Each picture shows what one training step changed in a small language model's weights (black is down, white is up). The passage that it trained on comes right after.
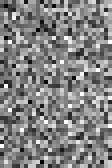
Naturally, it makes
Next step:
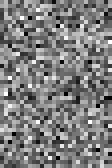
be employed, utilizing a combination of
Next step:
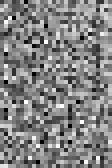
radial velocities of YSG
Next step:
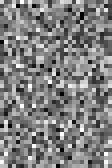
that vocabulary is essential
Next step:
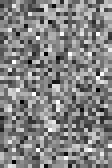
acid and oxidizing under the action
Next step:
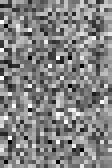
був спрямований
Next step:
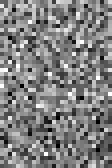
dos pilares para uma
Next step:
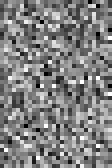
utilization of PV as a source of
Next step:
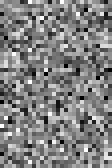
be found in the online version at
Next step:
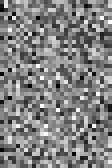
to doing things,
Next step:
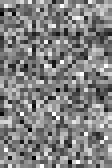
technique that enables in-
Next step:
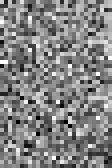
the CCRs, if
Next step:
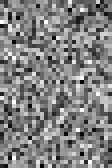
outputs". We encourage students
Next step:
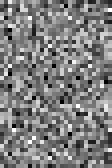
fake (bottom) C.
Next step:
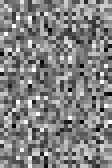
[44]. The holes in our graphene
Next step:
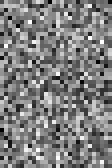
decomposition. As an example, the
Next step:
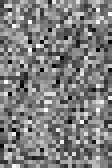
is a radical one, and may
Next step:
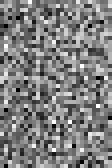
challenging problem which we leave for
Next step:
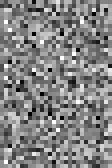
blue stellar population indicating a significant, recently
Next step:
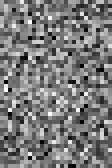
axis. This rotation matrix can be
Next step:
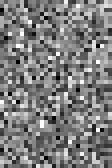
a technique for nodes localization in
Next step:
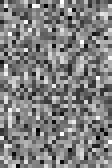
yangi qo'shma
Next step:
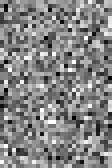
Republic of Serbia has to
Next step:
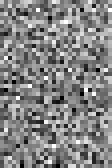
polyuria, weight loss and
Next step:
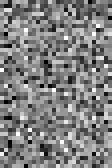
Мусаев К.
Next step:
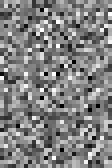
into account Eqs. (2)
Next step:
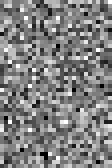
Manager's Legal
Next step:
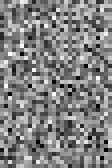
anxiety of catching
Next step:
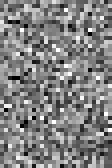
of total phenolics for extracts
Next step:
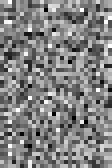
the switch to become completely
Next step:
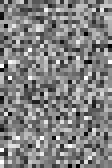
depending on the value of the coefficient of
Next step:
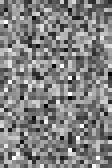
selected from the database. Six values
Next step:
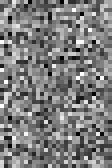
ориентированных на
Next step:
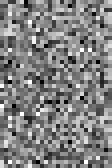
the expansion of a condensate in the
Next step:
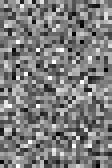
addressed.} \date{}
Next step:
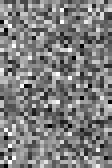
de Cálcio no tratamento
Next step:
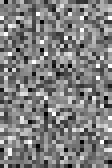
B1 Buffer. The column
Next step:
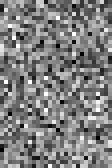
education and lifelong learning:
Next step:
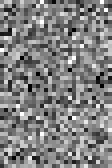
Л-66 тизмсида
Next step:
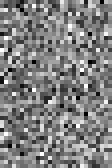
буром на глубину 2
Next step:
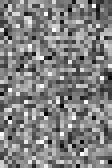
Papers of the fifth
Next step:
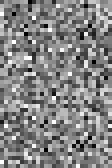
allowed herself to love and
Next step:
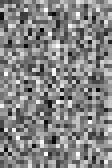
loss of interest is a severe
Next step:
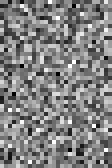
„*acea formă a
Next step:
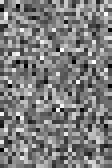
remineralization potential.
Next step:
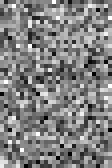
cotton bolls have
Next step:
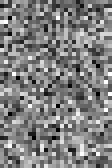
систему навчання.
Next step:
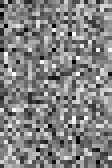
level, i.e.\ by terms
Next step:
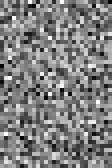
made available to the participants at least 2
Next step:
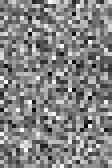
seria correto deles
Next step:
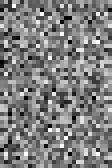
ko'ra, faoliyat
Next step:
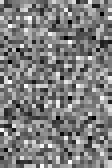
C, Khan R. Why
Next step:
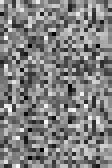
conduct the heat away from the tool and
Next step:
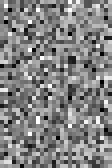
the $x$-space FD similar
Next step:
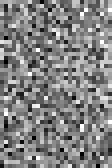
A provitaminsini
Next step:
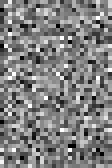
and viable only if the predictions of
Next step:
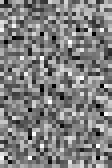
Struggle for Citizenship
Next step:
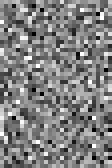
pretraining. If
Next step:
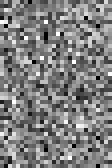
значении. В ходе
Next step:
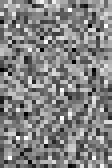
acts in both diagonal and
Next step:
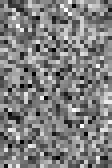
all reported numbers derive from the
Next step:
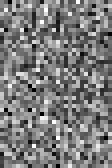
movement ability. Another relevant feature
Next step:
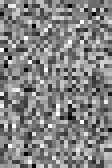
of the different skills of the game
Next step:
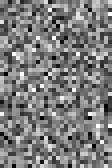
(possibly singular)
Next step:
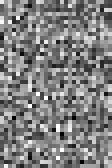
the Russian language and literature.
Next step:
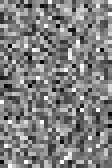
ularning yuqori biologik
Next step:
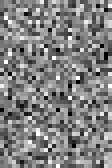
given to an ``opposite''
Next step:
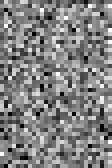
to a superinsulating state,
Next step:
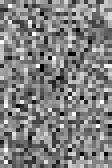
in a situation where heat fluxes are
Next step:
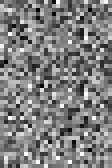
la hipótesis
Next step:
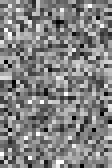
by promoting A β
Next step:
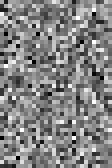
inicio de curso
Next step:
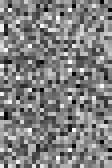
L., Blackman J.,
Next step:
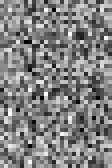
results from the second method for
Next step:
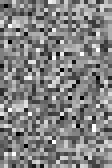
melioratsiya. Maqola
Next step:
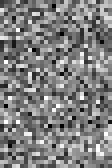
respectively (see Section~4). The
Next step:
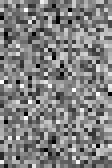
Name | ΔE
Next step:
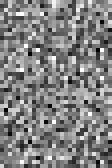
aloqalari.* В
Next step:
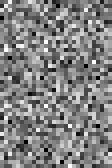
prepared as above, was fixed using
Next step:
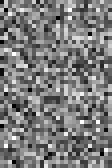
provide an example for this case
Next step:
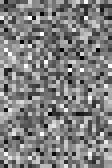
▪ Dissemination via
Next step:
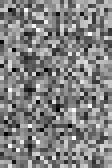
the effectiveness of the organization will be better
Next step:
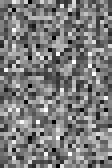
est probablement comprise dès
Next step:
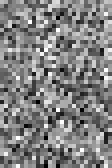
widespread usage of
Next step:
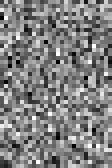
absence of losses this leads to Hamiltonian
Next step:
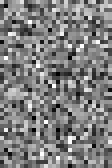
on the global heat transfer, even though
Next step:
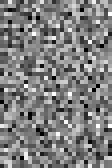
almost everything is offered as
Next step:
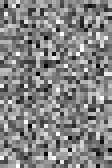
and causes engage in risky
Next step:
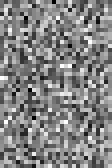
to the study of terminology and
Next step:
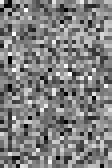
uchun faol choralar
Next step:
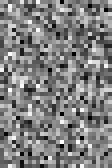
the minimum and maximum value being
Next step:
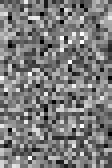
1988 the Umsindusi
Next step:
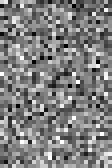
aks etadi. Kartina
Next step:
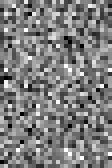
more and to gather more
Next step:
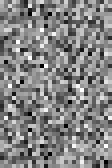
out-of-plane to
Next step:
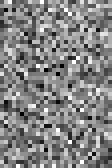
adopted to stabilize training and better
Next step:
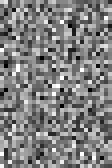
care au discutat ideile din
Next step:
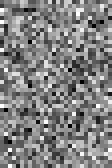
72) explica que foram
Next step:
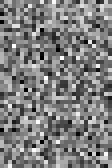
to a hand needle,
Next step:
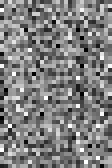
after each of three daily
